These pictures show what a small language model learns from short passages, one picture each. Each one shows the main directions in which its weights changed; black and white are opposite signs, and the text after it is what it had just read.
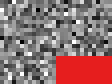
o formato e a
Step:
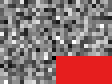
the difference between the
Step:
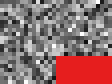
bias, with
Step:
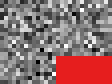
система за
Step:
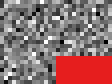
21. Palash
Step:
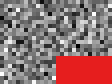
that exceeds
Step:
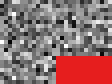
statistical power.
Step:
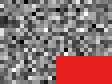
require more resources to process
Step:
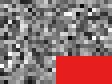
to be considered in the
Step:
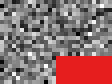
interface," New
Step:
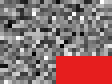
timing variations through
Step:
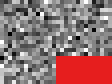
the same notations. In
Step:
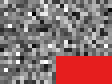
\Delta T$ where n
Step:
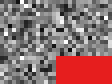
is usually stated
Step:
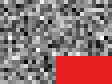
los indicadores de
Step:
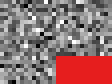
to test, to select
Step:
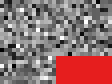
os parâmetros da
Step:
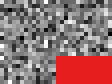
potential. It remains
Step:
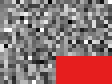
la entidad
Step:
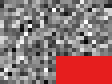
noted that we have not
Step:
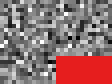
from which they come
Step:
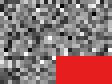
be significant. Much
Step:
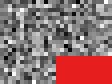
classification criteria
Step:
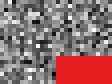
steel, brass
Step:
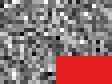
accelerator is
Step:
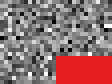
and new forms of
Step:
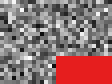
waarop men
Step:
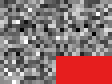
of MOVER for the
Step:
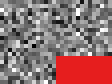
differences of six
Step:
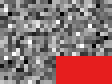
transmission, the
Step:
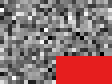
values of balance
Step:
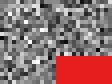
expose them to the different
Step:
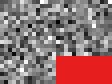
host from the de
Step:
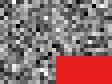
Os desafios
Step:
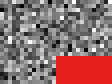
irrational -
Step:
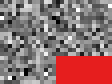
mit einem
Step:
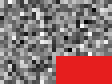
Jl, Gatot
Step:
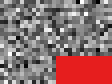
the characteristics of the
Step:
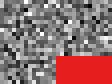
Sep 20 – Sep
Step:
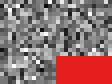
frame (a).
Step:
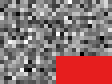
Natijalar va
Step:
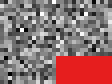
the purposes of
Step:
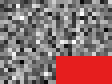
each criterion}
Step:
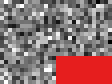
ve Met,
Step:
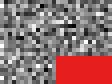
manuscript as
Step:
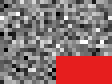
were done. The first
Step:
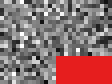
Here we see the
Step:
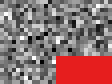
on a reasonable
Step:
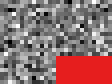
considered, in order to
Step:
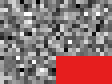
actually do,
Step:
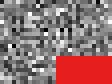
Baseline has
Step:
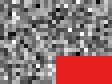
the uncorrelated
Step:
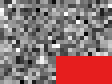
ao longo dos
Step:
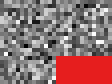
average, and we find
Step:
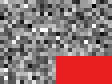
(We found this simple
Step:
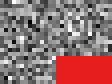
recueil moindre
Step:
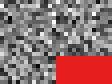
a psychological
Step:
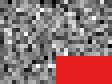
after final finishing
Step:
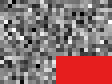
at a JMPR
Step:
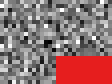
в нашей
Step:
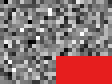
by 3 per cent.
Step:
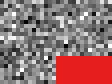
comes black and
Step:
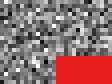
the choreography
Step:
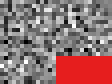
from the Central
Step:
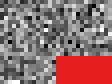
смуток у
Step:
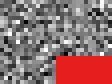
of dark matter
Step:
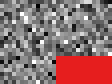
de digitizare
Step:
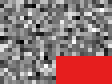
specifically, when
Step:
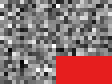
the switching
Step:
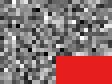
of funds over a
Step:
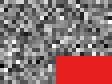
negative real part
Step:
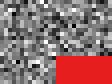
large-scale structure
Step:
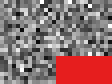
the southern
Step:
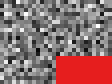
la falencia
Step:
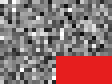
multiphase model and the
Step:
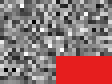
Scholium to the
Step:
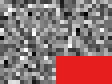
part design is created in
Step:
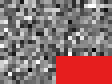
the type-II
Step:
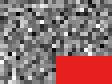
once 14 end
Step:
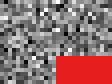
short cycles
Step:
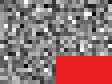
measures (access
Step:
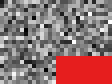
and diastolic
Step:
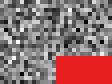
the fundamental level
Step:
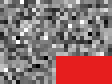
the $N_{\rm
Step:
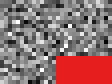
of holdings.
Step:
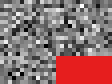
theory for DIS in
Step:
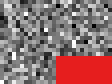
is collected at each
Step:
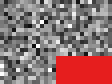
normalized throughput is
